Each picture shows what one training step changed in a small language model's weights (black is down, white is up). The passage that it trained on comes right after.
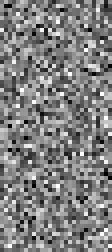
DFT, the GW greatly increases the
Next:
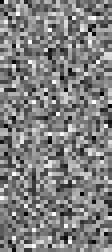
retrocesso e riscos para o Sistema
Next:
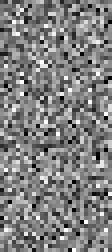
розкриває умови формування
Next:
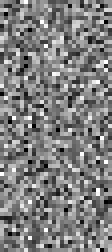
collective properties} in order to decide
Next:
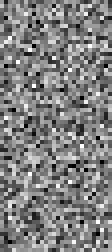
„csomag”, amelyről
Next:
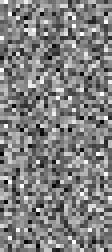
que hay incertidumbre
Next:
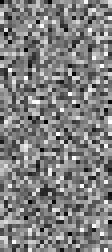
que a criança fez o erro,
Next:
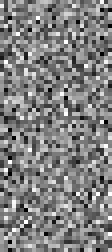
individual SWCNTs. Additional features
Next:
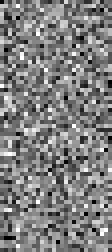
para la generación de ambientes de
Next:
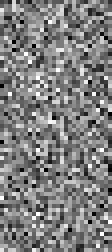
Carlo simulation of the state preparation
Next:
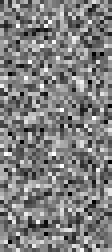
first equality \CHZn.
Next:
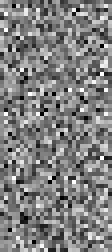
[1], maar daarmee staat een
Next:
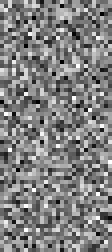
b. The correlation function between the field at the time
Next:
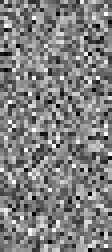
class of quantum algorithm, except for a few case
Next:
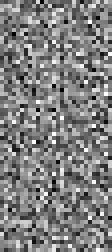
intellektual qiziqish, yangilikni
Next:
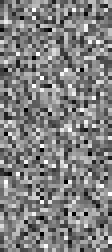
va guruh jarayonlari bilan birga
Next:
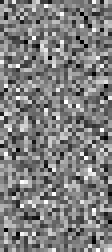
to more complicated equations involving ${\cal
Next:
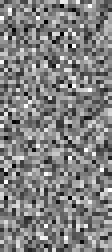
sezgisining buzilishi haqida
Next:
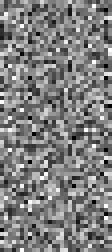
\caption{ } \end{subfigure}
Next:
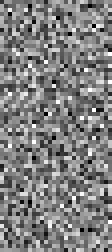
hisoblanadi. Jamiyatning
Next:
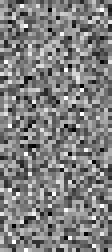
parecer en ocasiones
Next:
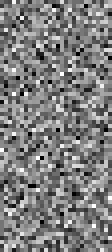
In the main text, we exclusively
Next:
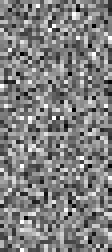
followed by a demonstration of its application
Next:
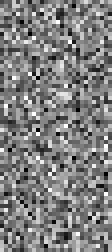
Союзом, втрата
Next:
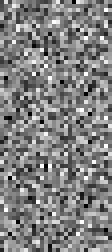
qora klaviaturalar ustida
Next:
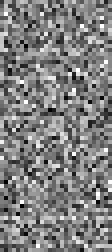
de consumo, segundo dados do
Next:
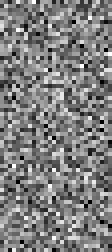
the tip orientation and the belly orientation
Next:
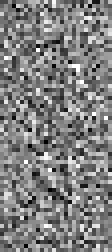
atenção das tais, para que não se
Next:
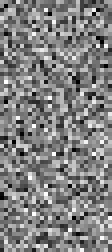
сервіси, компанії
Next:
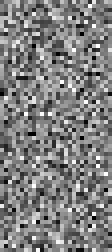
Tahfiz Insan Madani
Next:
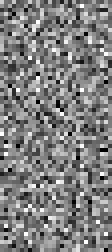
найти новые подходы к
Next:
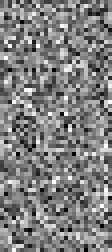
COMO é o trabalho do
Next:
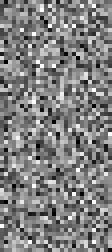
fanlari doktori, professor
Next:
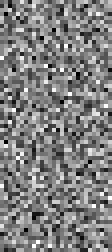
in the density of the Universe have played
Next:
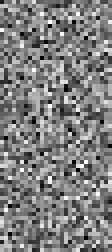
large, particularly due to unknown effects of
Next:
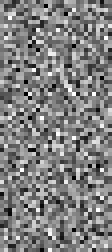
fel ca rezultat să
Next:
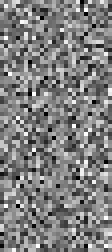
and Zima}{Chamberlain
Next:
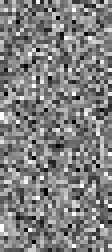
si l'évaluation mobilise
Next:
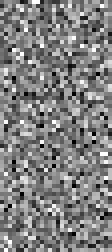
(closed circles). The straight
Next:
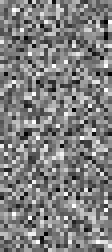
*bureau* (pronunțat
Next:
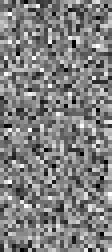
l'attention et favorisant
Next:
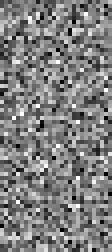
полезные антиоксидантные
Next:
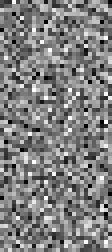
The numerical evidence provided below certainly points
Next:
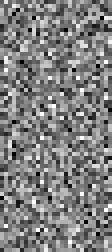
[8,9]. AIKning qonda
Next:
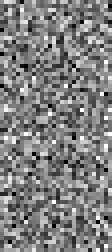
of S, meaning that any value that is valid
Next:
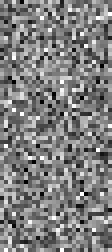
uning negizi antik davr diniy
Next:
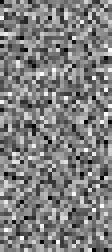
of $^4{\rm Li}$ is about 5
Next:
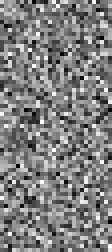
way, from soft to stiff. In
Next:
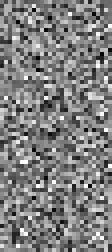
cualquier duda, siempre
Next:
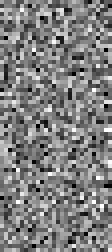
\eqref{_10_} and the initial conditions
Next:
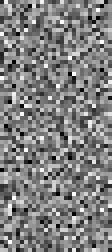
exercer o impacto máximo sobre
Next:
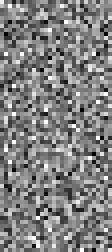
оксидатив стресс,
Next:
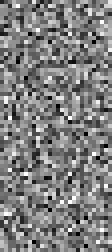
успішного брендингу.
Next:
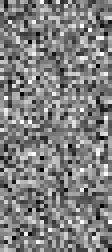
considerably lower shear modulus.
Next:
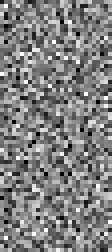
carentes da mesma forma que em grandes
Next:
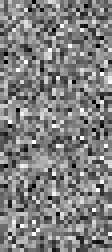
$N$ antennas at destination,
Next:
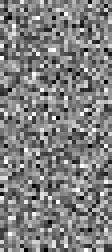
qabul qildi, injiqliklarini
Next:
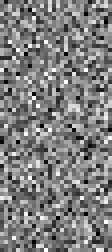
principiul identității, mereu
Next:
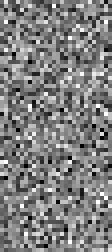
involve hundreds of light-harvesting
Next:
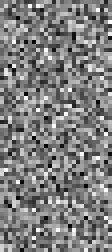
progressive in Campina Grande and
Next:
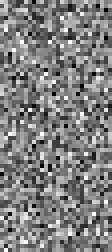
honlapokra vetünk
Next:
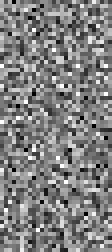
направление исследований в
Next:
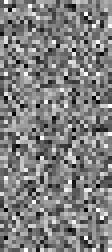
with tumor-free resection margins
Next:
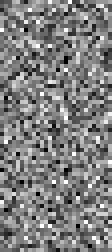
açmıştır" (Çizer,
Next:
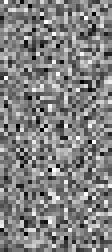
rimliklarga taqlid qilib,
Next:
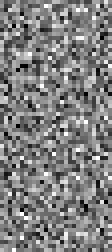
dans un petit bécher en verre.
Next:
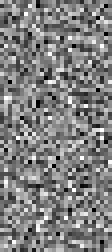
xam ba'zi ma'lumotlar
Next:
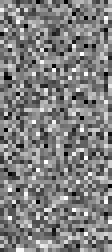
3). Este virus disminuye
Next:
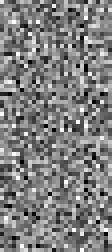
not normally identified as the independent effect
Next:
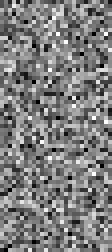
the LC directors align with the
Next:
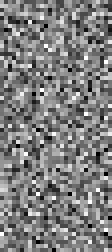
resonance is what one could call a {\it
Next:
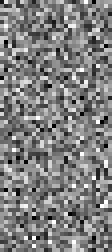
diagram of sets commutes:
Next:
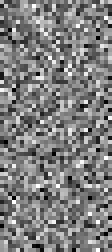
+ 13)} .\end{equation} The
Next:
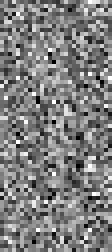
particular model to represent the true underlying process with the
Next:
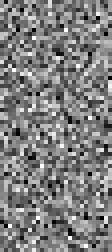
lembaga negara yang anggotanya
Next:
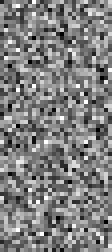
в современной Испании.
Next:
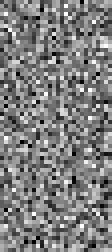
ish-harakat, voqelik,
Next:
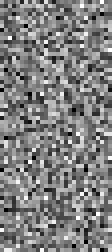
Consequently, the set of gates which generates
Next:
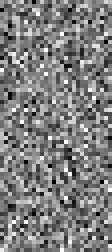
hal qiladi. Hayotda duch
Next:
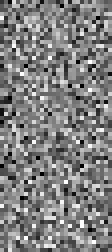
bilimlarini amaliyotga keng
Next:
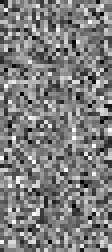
from \texttt{scipy.stat}
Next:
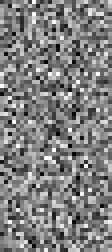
насіння гвоздики в
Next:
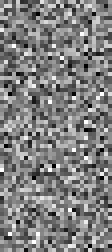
compound broadcast channel equivalent to
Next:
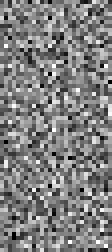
from our MOS observations and the photometric
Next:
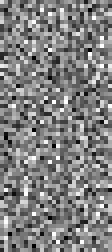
real-space form of the correlation factor,
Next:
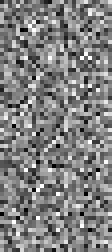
si consideramos que también en la
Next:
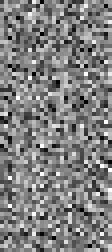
than in the case of the first type of initial conditions.
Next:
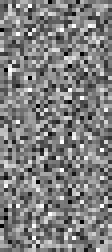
для віртуальних креативних
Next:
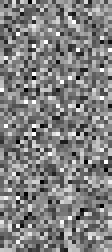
Ergebnisse werden auf einer eigenen
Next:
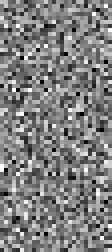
propriedade psicométrica
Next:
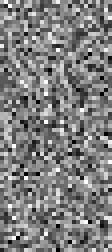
a splitting in the mass spectra that qualitatively
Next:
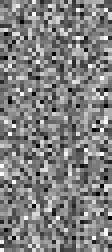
модели [5], а в
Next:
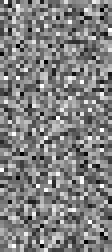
on the first version of this paper.
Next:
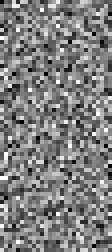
لویا چشم
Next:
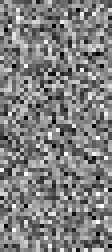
Pemicu Biaya Pemicu
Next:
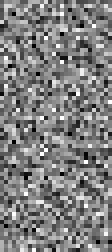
kitab *qadar*, bab
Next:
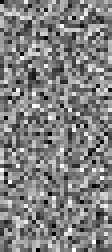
uso do gel Fricke com quitosana
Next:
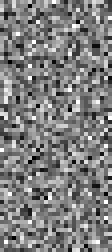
приборов, преимущественно
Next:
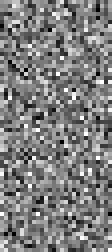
yang terbaik dimata pelanggannya,
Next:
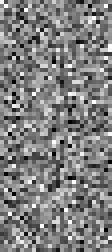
Future work could aim at amending the
